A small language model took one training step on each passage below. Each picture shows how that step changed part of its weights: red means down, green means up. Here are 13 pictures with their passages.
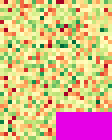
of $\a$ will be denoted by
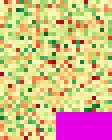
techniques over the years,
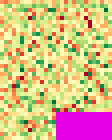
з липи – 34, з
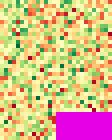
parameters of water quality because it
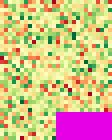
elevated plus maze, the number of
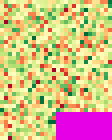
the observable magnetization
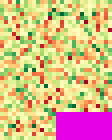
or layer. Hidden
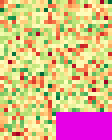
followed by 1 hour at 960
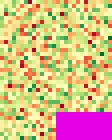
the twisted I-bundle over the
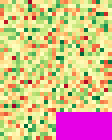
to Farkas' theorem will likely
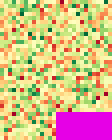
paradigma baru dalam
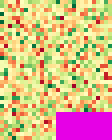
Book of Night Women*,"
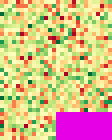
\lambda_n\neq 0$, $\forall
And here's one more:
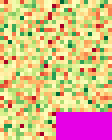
(7.1% of OGs and
